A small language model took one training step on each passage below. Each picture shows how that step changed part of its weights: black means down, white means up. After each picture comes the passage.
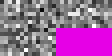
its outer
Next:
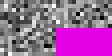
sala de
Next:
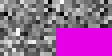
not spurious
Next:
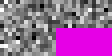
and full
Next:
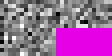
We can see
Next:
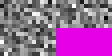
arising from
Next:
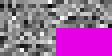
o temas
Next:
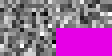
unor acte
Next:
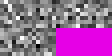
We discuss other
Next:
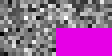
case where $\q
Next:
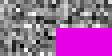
are obtained
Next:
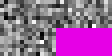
the means and
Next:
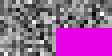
the routines
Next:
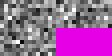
formación de
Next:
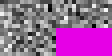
of this system is
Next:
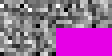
sum of
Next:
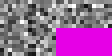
factorised into
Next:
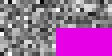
Zheng et
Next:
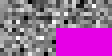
used the thick
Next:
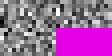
A and B with
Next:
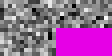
of closest
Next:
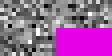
beam energy.
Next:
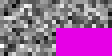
do pensamento
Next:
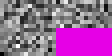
at the other
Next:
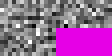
over time.
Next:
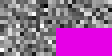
related with the
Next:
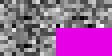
particles in
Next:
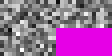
was made
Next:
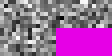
bir qavat
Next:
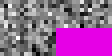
condition comes
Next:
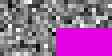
have expanded
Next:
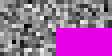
of our studied
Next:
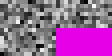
study the
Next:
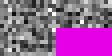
force for the
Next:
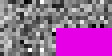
our Assumption
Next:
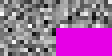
are dominated
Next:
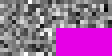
of the observed
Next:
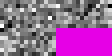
tomando a
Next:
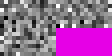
upper and
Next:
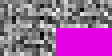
model are the
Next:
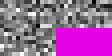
would come
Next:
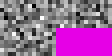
the final state
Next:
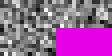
from 2 to 8
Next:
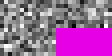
We find
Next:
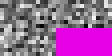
cannot be
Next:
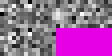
electron states results
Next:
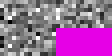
relação a
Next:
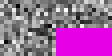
no RC,
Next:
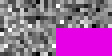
net rate
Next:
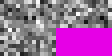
ab plane.
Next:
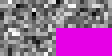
la parte
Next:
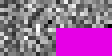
visible (for
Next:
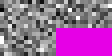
Em sua
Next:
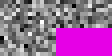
а імена
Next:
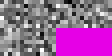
the AdS
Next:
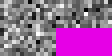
que controla
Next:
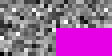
on how different
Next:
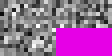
the linear term
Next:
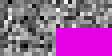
up in the two
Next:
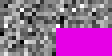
is larger
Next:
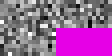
quantum Hall
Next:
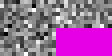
vector (the
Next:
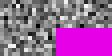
The Rate of
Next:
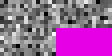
kelgan va
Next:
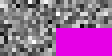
Including small
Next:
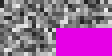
and to a
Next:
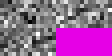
set, i.
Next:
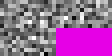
The amplitude
